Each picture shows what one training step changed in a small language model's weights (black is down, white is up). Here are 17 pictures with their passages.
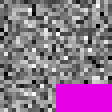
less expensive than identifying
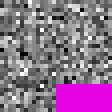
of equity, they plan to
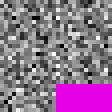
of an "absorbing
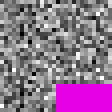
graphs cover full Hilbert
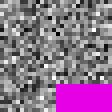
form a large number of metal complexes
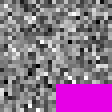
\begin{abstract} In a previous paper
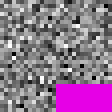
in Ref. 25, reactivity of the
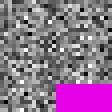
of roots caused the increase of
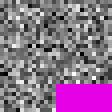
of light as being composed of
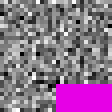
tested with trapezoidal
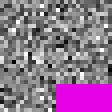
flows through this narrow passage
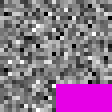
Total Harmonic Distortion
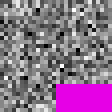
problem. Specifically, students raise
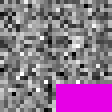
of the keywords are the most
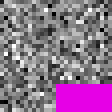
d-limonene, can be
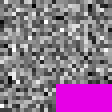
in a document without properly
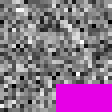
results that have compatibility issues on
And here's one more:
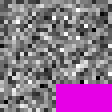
than -2.4 were found in
